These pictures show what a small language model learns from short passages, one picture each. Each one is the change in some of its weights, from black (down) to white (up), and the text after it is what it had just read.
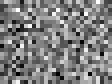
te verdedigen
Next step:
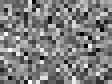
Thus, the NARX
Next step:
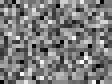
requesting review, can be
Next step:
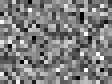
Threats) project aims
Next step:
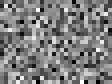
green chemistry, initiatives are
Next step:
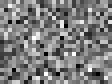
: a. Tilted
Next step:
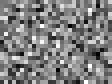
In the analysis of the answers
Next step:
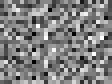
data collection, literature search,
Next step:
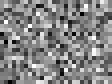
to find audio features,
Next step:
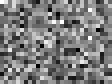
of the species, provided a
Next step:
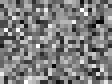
business processes receive IT
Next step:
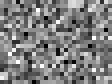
acid was synthesized using
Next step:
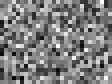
The protocol then sends
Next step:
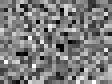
along the top and bottom
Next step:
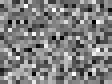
absorbent soda
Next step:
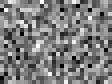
OpenStack Ocata
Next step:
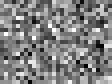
Research Question Two:
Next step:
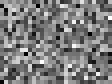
does not deliver the desired
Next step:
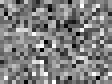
by which it was previously
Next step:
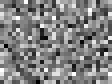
22] In the current conditions of
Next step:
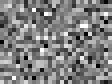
01: Result of chemical
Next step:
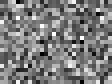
Ventilation and Air
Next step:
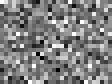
of the cerebral
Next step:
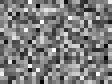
with evergreen forests
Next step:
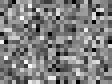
in the margins; or
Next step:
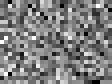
the In-situ
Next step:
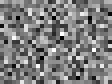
with synchronous
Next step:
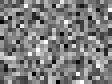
sophisticated review decisions
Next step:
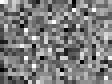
of failure mechanisms in the
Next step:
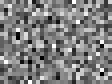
Therefore, the age limit for
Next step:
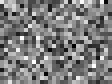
the effluent quality. In
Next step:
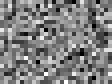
NCC values of watermark
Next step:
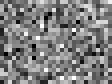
This Western ideology had no
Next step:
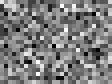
the difficulties encountered
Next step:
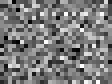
union, intersection,
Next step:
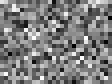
and in a continuous development.
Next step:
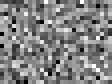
Author's First and
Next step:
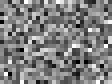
of new cases brought by
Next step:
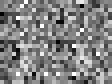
input voltage and output current
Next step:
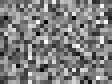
default risk, enhance engagement,
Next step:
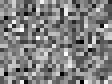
establish methods and techniques to measure urban
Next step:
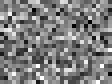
brief on the aims
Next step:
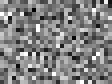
| News | European
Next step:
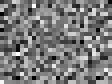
banking industry. No statistically significant
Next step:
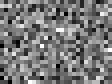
of each enumerator
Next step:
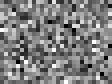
of African Metaphysics Although
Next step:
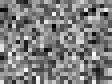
Regression Tests -
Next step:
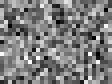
map provides information on the
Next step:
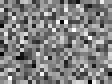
derived:** - Environmental
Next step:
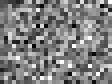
various sectors. Recently in
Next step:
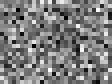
kalitesi ile
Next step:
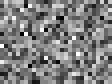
ball method) - Sample
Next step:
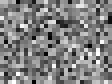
by making load contribution to the
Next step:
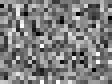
provide form and time utility to
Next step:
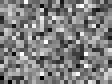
or they can be read out
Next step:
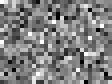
of the manuscript
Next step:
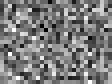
implementation of ADNI
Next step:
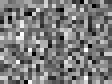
comes from the Greek
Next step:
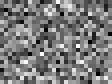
the value of t is smaller
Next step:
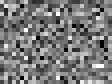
this study are the large sample
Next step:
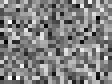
to being an active and engaged
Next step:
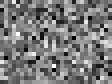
encryption is a combination of
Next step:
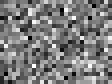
appear. The first symptom
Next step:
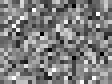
the European Open Science Cloud
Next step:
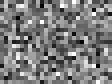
central nervous system. When
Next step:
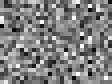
for mannanase production
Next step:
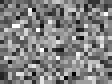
all attributes. The framework
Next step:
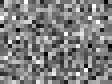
products becomes very harmful
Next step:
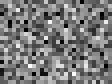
underwent twelve
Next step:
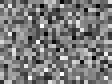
Destructive interference in
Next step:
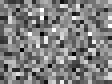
gruesome idea of
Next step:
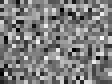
political unionism was the
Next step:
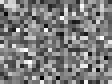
the candidate lacked
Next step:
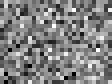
model complexity. The proposed
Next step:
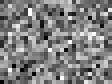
one. The present distribution of these
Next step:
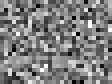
graph and analyze some of its
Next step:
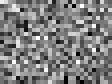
and farming practices limits
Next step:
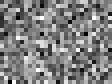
suspected (figure 1).
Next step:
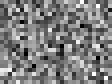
cultural backgrounds, and to
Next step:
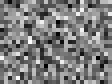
to the AUC value.
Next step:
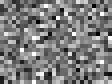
$\hat{\theta}$ that
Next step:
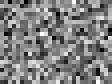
Fahrenheit 5
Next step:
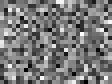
of higher education. Helping
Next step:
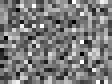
shown as markers. Similar
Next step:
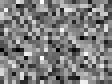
including document study and documentary
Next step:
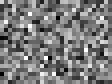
backward outer primer,
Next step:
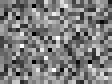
University of Kigali,
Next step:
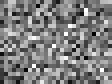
clinical picture. In her
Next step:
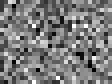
for a QA/QI
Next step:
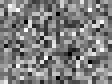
from the plastic surface for further
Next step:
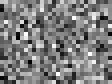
(32%). The age group
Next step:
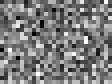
molecules. Keywords:
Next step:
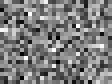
of low community and parental
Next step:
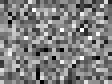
Over time, this system
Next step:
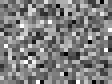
may be affected in some way by
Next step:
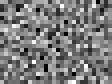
for improvement. To the highest level
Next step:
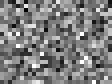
Care must be taken that
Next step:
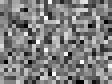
KOH/g, and a
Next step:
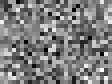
16. Schematic representation
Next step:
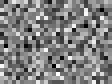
odd prime.
